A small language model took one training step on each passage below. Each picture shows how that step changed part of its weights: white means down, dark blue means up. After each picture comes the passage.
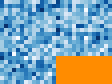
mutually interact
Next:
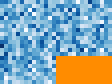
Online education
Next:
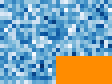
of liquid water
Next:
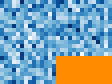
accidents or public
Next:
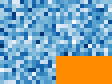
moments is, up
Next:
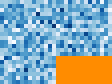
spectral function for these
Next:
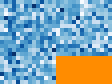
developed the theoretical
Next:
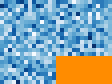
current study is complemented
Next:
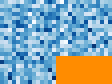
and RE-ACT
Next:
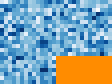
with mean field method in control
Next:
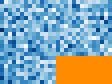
frame. Let us
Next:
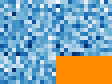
in the colonic
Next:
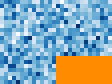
by leveraging only
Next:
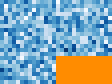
the Soil Mission
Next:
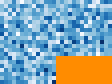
CEICOM has
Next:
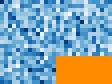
this exercise
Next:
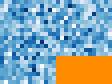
different areas of physics
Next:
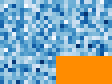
complex interplay between
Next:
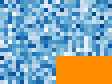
reconstruction of
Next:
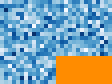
was recorded in
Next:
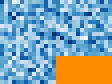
risk alleles
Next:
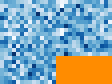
previous work but at a current
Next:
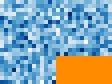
the fast decay of
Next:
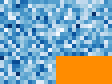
higher than those obtained by
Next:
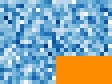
to understand what the
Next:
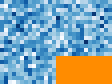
porosity of the
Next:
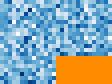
of the reverse
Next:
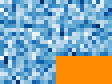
it simpler for the
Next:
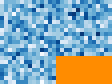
Sand martin
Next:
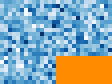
has a history of
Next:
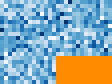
our focus here.
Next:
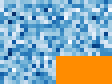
we could fix the
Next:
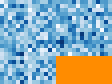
all nodes in the
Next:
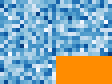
significant improvements.
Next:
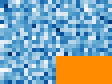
of equivalent
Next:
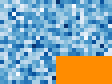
cycle observed under
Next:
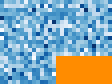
in the following chart:
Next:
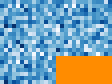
will definitely
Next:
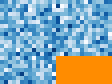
yields of the
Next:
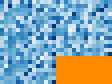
any decentralized
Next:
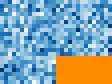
material under uniaxial
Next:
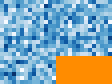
This study aims to
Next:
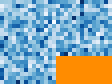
G$ such that $n
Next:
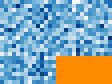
Mapping attacks
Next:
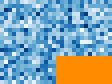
been developed for the production
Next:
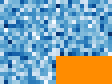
inertia constant
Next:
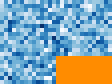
smallness is offset by
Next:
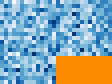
older people
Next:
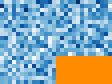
and especially
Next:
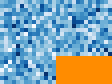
surface of chitosan
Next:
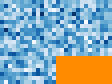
be different in detail (at
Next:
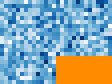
cases restricted
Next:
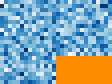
dealt by the
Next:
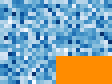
shared ontologies
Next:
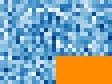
animal cell lines were
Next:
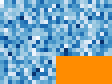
compared the expected
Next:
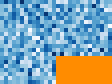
regional income
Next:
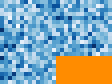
right way to present
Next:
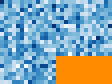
experimental realizations,
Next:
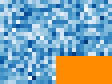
of sky,
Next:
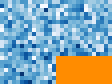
that the results of the
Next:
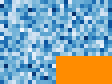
using convolutional
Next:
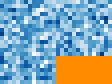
The left panel
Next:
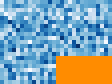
the student performance. This
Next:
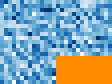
enable driveability
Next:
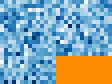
work as a team to
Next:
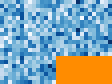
effectiveness of the
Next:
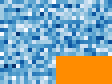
faster. For
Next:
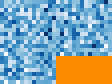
is presented that manages
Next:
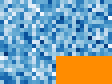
simulation temperature and the system
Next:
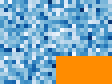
is a type of a
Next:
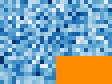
are supposed to be
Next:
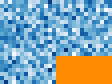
is the available metadata
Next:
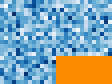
Theory and Topos
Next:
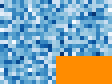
of standard treatment,
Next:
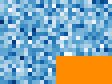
and second order gradients
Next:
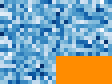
of observed colors as
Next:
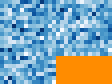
been laid. A
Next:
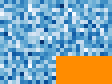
of MPs in the
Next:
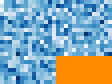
the magnetization
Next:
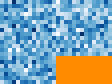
the ANA test and
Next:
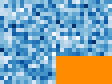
a dose of at
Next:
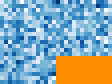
CIMT. As
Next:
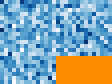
noise). This was
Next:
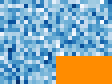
points. \item
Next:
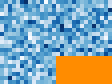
of the Serchio
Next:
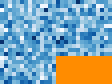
that the evidence in
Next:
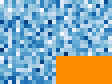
long will it take each
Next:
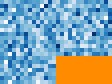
e-mails to
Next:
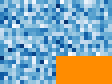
as the mediating
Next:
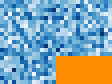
there exists a considerable
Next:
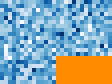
to represent signals up to
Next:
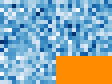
a significant difference within the
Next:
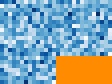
the master's
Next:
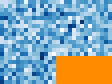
care visit:
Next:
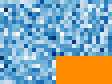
so for a formalization
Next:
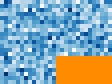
Of course,
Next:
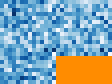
part of the halo
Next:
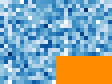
Department of
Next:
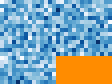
in the ISM of
